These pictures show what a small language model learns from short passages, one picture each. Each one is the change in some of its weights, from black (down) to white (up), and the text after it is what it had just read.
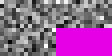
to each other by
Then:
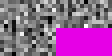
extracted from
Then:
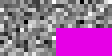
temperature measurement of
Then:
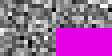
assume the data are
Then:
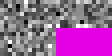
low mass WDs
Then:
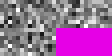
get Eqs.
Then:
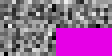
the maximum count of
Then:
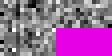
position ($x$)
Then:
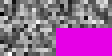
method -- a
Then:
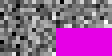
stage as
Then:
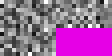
to increase the domain
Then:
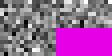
infinitely many
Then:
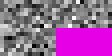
squares and
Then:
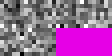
efforts than those
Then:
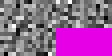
At the time of
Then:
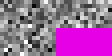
diffusion model
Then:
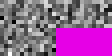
the practical
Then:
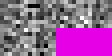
normal system and a
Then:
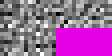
graded ring corresponding
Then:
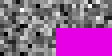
make it a
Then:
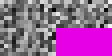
the data, which
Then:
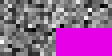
considering age,
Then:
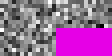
study to other
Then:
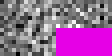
reduction to
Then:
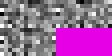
field dependence of the
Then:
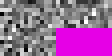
In order to estimate
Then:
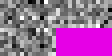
incidence of
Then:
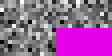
Ontology as
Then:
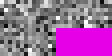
%Using similar
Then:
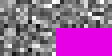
are parallel to
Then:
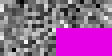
we report the
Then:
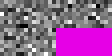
k \in
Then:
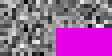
of $\langle z
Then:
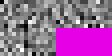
does not know if
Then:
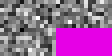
available to estimate the
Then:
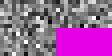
already discussed, open
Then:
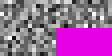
these distributions. As
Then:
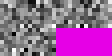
in ${\mathcal
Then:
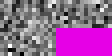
finding the optimal
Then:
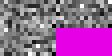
behavior is illustrated
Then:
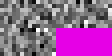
described in the next
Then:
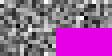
to be replaced
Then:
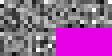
to protocol
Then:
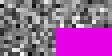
to an element of
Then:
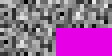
of the first
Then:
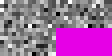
below (see
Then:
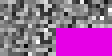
the proof.
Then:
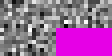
appears to be
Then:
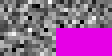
be properly
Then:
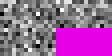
Using the expansion
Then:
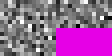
if at any time
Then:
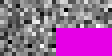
enters a
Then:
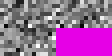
iterates. In
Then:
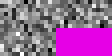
of rotation operator
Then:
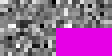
Noise and
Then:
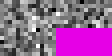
production rates,
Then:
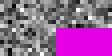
some distribution based methods
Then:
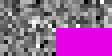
theoretical value in
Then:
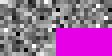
in educational management
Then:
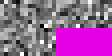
food and
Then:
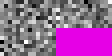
final result shows that
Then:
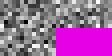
masses), including
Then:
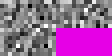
on race and
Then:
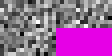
can either take the
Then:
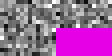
are obtained with
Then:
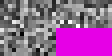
an extension of the
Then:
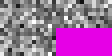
account of the behavior
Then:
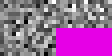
dimensional white
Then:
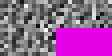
the expected value for
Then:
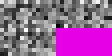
and as a
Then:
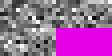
was not allowed
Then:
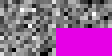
various pre-order
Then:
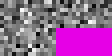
that previously
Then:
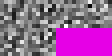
the subsequent
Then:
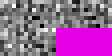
How do we
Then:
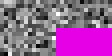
and is unique,
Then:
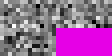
MeV and
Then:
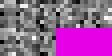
The preparation
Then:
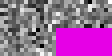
level contribution, which
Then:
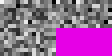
and editing means
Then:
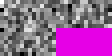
this differentiability
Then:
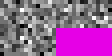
make sure that
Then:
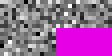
of videos
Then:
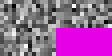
this paper we have
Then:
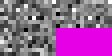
is not available,
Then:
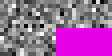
$\rho$, which
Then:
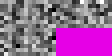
the application to
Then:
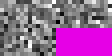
are chosen so that
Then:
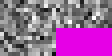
increased p25
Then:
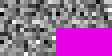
coupling measure on
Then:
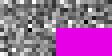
KM algebra,
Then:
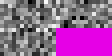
in terms of the
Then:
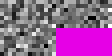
the uniform and weak
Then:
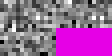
groups. The
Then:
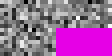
of different types of
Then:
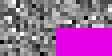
color. The
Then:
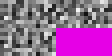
the relation between
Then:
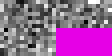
we refer to as
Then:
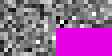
crucial starting
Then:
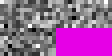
than studying
